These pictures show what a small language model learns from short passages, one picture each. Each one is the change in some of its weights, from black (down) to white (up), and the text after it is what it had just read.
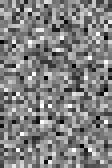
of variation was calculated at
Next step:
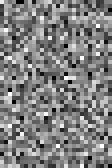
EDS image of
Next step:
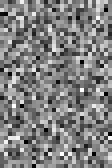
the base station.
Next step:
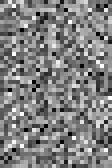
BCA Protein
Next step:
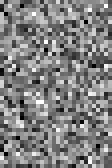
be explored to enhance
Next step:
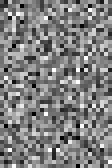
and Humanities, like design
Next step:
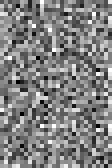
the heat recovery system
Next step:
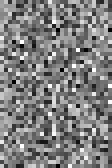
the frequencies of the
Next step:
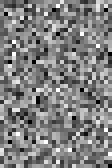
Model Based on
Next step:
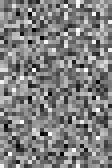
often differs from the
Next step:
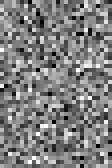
areas were observed despite the
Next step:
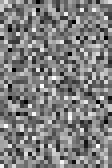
this we did a systematic
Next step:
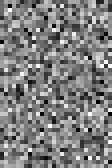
CKD progression.
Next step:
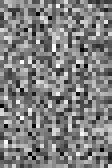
the active cadmium
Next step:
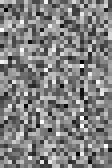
are given. Although they
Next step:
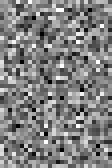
ethical approval was not
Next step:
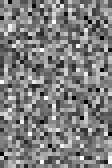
customers mind set
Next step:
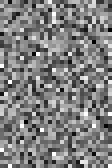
a structure with sophisticated
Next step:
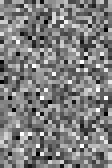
that have beneficial properties
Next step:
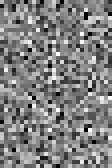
partial autocorrelation
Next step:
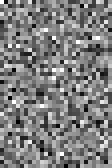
rising industries but the
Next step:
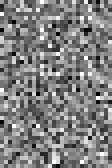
air-dried for
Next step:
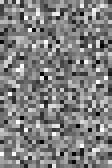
authors declare no
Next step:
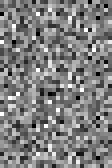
- What was your
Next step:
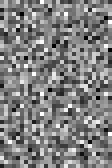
were used for apparel
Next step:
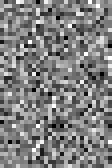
hydrolysate on
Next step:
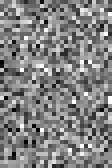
generated for this study have been
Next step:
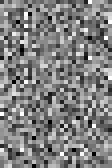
from the pulp,
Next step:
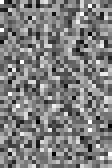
rasa Rasa
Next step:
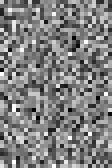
mark. (Target = Ag
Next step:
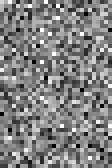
speculum examination,
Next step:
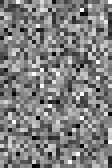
We found that too small or
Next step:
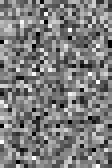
have great potential for the
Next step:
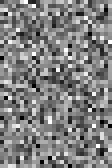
et consommatrices,
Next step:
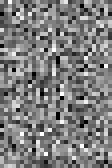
degree programme discussing
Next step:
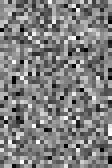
the conduct of this work.
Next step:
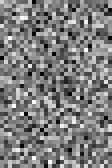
CAD systems but also provides
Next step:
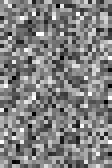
ABS system, in the
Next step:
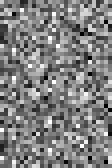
readiness to implement IT
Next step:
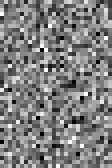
study is: What is the
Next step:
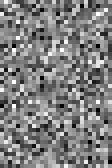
seems promising to
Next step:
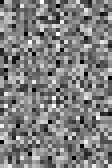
prevention, air quality
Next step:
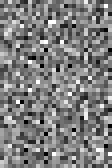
value that consumers consider
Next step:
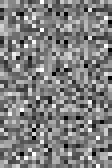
between apparel structure and
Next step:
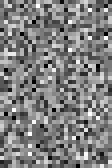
By exposing 2%
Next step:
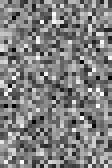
a more expression of skin
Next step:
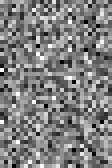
followed by *le*
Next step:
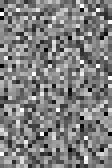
that difference existed in the
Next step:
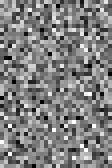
of the respondents [46].
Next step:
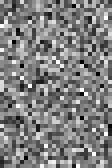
into biodiesel using
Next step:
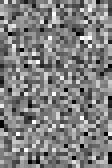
failure envelope for
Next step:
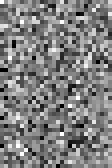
needs are usually recognized
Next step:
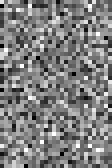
control inflationary level.
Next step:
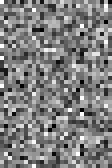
Even if EUCLID
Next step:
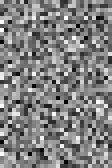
Uros (10 μ
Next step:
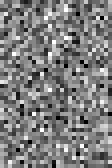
as a verb means to
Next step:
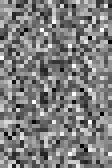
the conditions of its own
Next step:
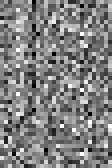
along with their classification based
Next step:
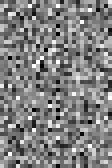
threshold values on the
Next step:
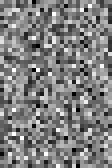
through structured questionnaire in
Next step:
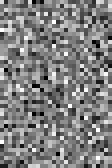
there are many difficulties
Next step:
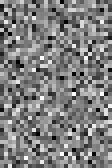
groups. The greatest
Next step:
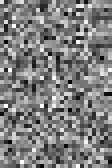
revised and approved the
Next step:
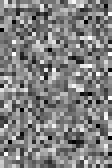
encouraging children
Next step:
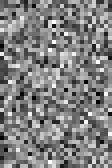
model order which may lead to over
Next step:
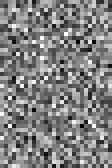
by the second-order
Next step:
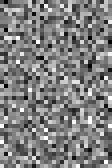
toward partnerships between the
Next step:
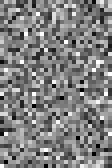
and empirical:
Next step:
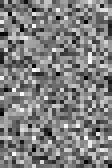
= Amino acid,
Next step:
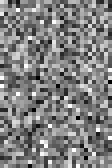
in combination for depression in
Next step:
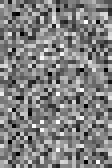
a higher-order with a
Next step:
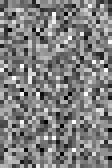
directly about their personal
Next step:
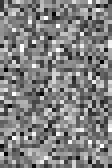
stresses (such as
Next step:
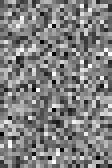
approach**. According to
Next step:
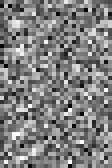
study. E.E. developed
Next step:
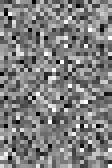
congratulations because it
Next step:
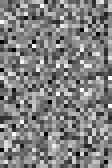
team, necessitating
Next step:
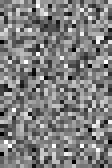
Bitter tasting
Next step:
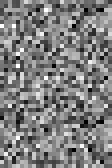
of Section IV.
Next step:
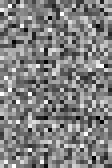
sequence at each level will
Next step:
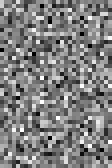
wild-type and the
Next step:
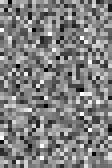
their entire staff
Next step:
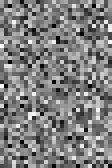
Experimental Results We
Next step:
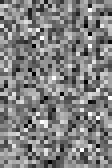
himself to be
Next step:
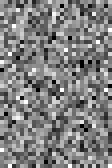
in operation with 7 levels is
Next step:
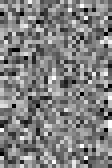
matter in the MRI
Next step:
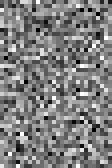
unveiling of the
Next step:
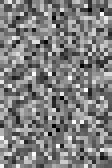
to the WGSIP
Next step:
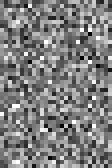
. The distribution coefficients
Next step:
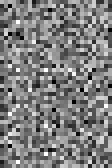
countries. The present study
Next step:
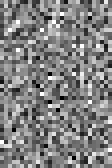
core values. The time
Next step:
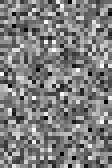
high amount of P source
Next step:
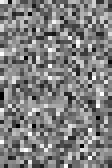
nodes can be any kind
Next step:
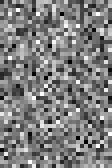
and testing mechanism.
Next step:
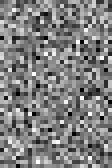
to other variables, the
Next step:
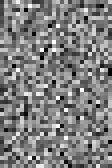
detailed financial report
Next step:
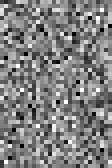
and actively toward the
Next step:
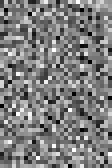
traders between regions,
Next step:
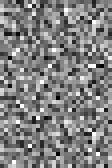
. L-values of
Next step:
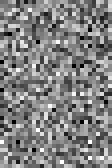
to analyze the results of
